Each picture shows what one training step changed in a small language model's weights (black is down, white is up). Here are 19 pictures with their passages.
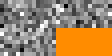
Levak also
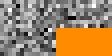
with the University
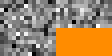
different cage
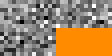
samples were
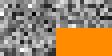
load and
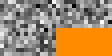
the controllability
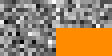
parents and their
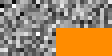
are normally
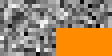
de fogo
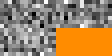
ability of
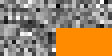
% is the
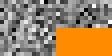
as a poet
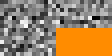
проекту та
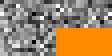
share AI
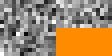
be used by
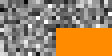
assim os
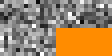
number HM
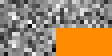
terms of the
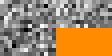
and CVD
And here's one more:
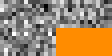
contribute to
